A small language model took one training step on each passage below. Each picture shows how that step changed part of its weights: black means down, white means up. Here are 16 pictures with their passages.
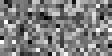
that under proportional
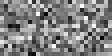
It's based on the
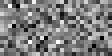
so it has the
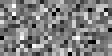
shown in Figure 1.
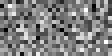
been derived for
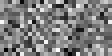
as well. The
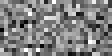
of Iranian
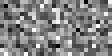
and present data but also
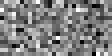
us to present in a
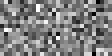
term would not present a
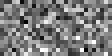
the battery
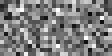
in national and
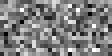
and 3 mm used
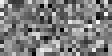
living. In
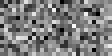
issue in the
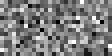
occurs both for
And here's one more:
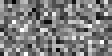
litres, and
